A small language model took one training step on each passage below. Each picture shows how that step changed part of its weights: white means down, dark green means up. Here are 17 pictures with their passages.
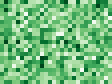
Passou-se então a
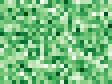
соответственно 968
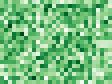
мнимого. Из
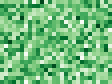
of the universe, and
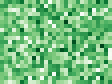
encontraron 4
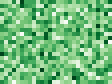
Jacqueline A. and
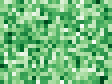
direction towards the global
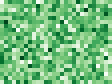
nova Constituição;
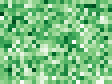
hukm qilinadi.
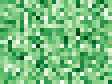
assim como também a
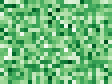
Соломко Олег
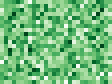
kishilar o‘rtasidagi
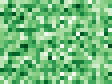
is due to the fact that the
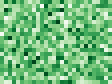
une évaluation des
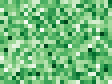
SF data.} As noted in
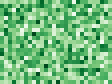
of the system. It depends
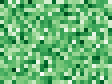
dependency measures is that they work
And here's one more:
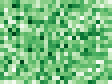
rejimlari eng
